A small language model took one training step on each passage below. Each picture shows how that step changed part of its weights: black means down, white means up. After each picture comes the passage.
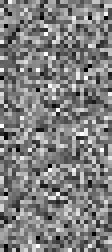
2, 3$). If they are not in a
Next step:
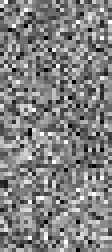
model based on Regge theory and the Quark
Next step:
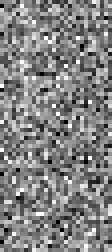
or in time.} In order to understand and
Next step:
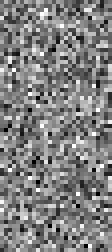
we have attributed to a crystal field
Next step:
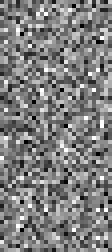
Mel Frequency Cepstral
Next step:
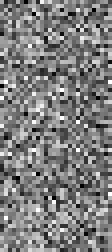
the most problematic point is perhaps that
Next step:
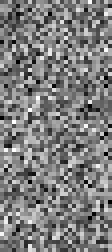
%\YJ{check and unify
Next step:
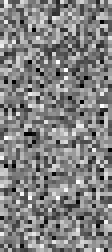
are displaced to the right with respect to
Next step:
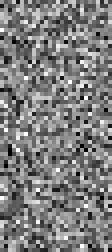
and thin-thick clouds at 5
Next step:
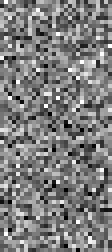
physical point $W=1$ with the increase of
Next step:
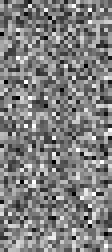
only on $\mu^{\prime \prime}$,
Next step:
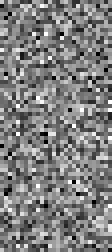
m^2$, while the LSND experiment
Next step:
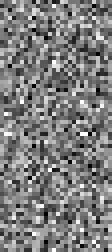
select targets for follow-up spectroscopic
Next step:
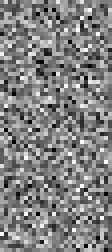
efficiency of heat extraction. Recently some of
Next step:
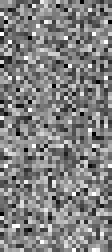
Jewish ancestry Reichenbach
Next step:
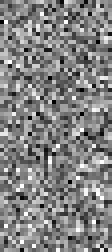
($\rho$) plotted against $r$.
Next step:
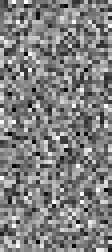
problem. These assumptions include: (i)
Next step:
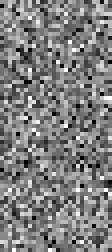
between the scales obey a diffusive like
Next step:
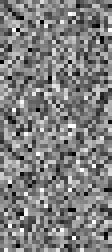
affairs. Witten also suggested
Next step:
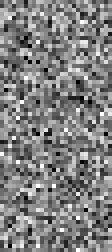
solutions and that they meet the criteria necessary to
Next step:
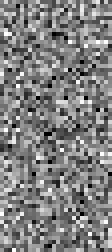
Since the high momentum modes are entangled with the
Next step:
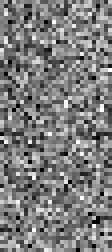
resonator fabricated from a 100
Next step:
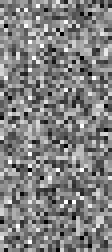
it as follows: \begin{equation}\small
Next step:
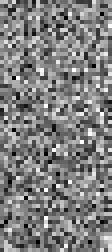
decrease at the beginning is due to
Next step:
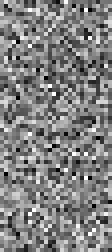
harmonic oscillator* is exactly
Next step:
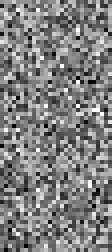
as quantum information is only stored at the
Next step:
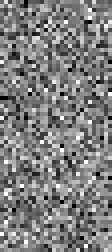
very strong IRAC detections. Our best
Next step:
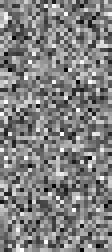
on the relevant time-scale. Hence, the
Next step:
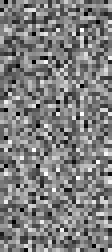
\frac{\hbar }{2E} \left
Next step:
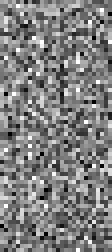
established lines of the no-collapse approach
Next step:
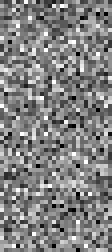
make clear and explicit assumptions about the disease
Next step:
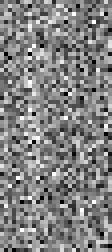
up to: $L=\allowbreak
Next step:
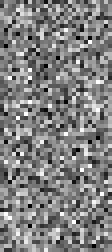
and $\rho\rightarrow e^+e^-$
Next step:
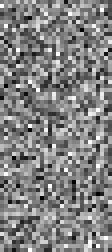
new Probability \& Statistics
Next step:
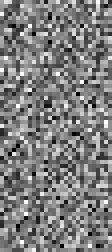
\equiv 1 - \alpha$. % For any
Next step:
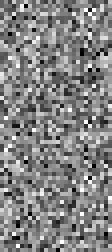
SEM-2 satellites
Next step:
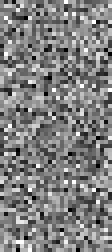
random visualization was appointed to the other
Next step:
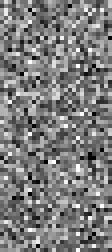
acquisition of large-scale 3D
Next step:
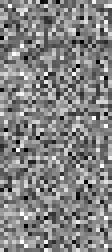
in Fig.~\ref{fig2} the difference between
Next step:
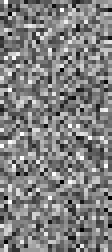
global symmetries, and yields a {\sl
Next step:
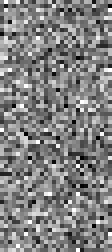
were able to accurately determine a lower limit for the
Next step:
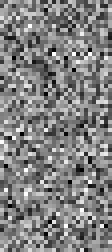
the coefficients (i.e., the square of
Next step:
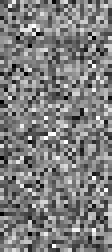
Xie are supported by US DOE under
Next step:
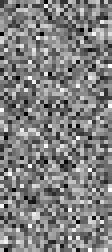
a GS or ST configuration, since the
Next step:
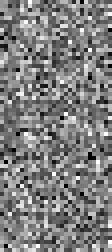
at $\sim$ 350 GHz in Band
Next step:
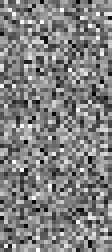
the difference to the spherical collapse solution
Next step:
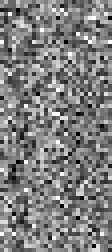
short synthetic message. The 302
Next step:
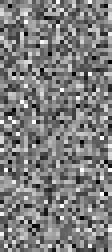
As in SpecPCM, where the ISA
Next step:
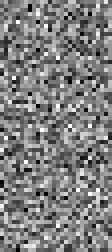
models} \date{} \begin{document}
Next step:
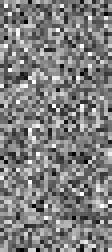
simply GR. In the introductory
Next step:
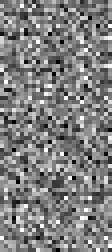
seen that Opinion *A* is more
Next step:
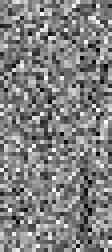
Brillouin zone in
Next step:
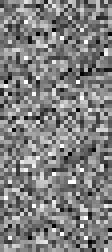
to an order of magnitude higher than those observed in
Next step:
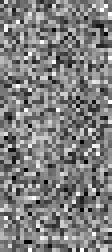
The plateau region used for this analysis is selected
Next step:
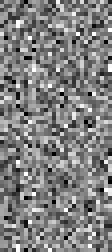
abnormal heart rhythm, is the
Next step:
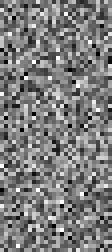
crystal. With this comparison, it can also be
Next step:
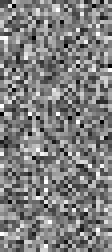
pairs, requesting a key from
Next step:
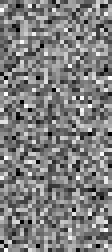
Bari} \maketitle % \abstract{I
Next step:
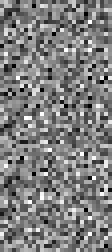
\columnwidth]{} \vspace{-1.0cm}
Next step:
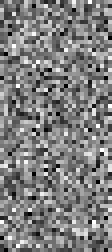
\item\textbf{Step 10:} If
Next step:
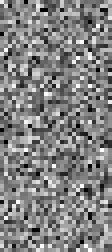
the indices, say $p$ and
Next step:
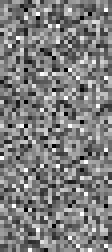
profiled log-likelihood function
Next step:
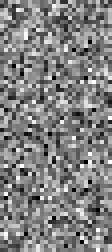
out from the RG cooling constraint,
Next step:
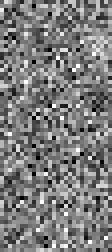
\qquad V = 2\eta^2 \sigma
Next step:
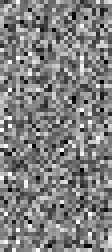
Fourier transform. Although the complete QFT
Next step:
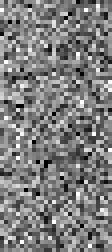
space and find the exponential form robust. It is
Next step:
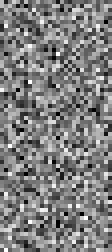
Interactions From Euclidean
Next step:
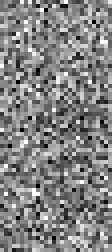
have the potential to cause unexpectedly
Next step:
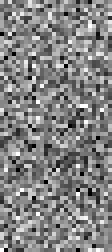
required, including accurate sizes, materials and format
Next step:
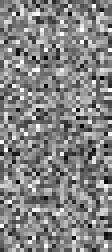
$\pi$ is basin's radius) or two
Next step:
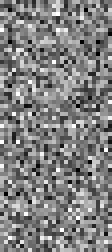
wide range amplification. It will be used
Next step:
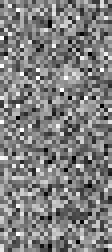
resonances}. This situation is well known in the
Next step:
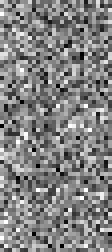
(23) and (25) are identical which
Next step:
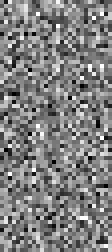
so, the speech signal was segmented
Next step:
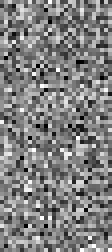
is the moment that $\tilde{Y}$ reaches
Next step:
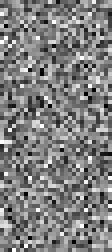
heating of the gas and iv) heating
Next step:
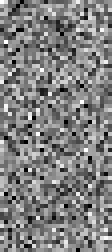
systems from the centre at $t =
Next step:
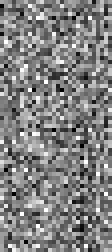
act as intermediate trapping centers in the
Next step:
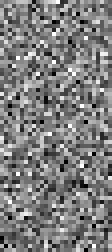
reconstruction using GAT, which leads to the
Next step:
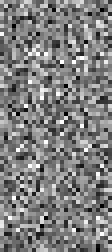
keywords (*P13*:
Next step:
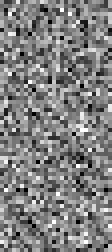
external force acts on the probe only, the
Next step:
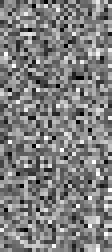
and \mbox{$\pr : \nu
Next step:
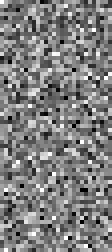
about 30 μm generating extremely
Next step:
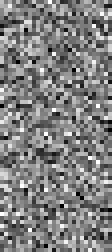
they suggest fixing the amplitudes of the
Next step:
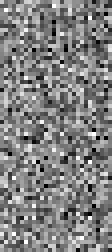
the inertial-range turbulence.
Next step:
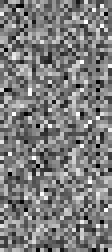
P(x)y^{\prime \prime
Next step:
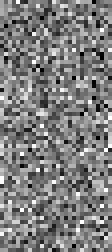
of (\ref{eq:ILME}) for
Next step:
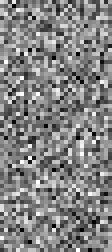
cross sections and distributions used in this analysis.
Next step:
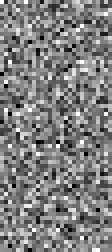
{Pearton}},\ eds.,\ \href
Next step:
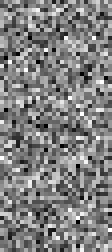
first order, that is, for small values of the
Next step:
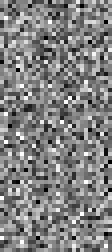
with $\beta=25$. Each panel corresponds to
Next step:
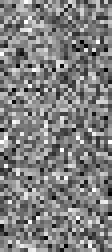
to the analysis of inflation dynamics and its connection
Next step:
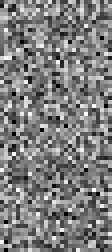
is generated by asymmetry around the rotation axis of
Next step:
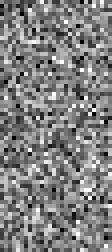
$\tilde{\phi}$ from \emph{layer
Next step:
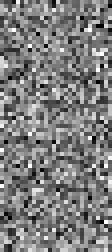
ascribed to avalanches
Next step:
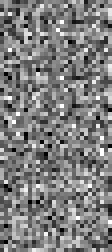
exponentially[5] suggests that ensemble
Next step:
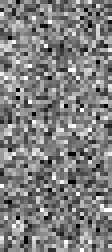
properly simulate partially saturated
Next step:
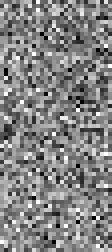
have a counterpart in the fluctuation regime above
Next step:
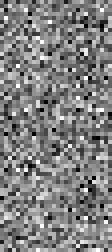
emission from thermal radiation comes into play, as
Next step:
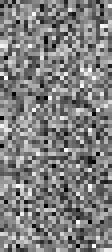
of the other element should be expected, so that that
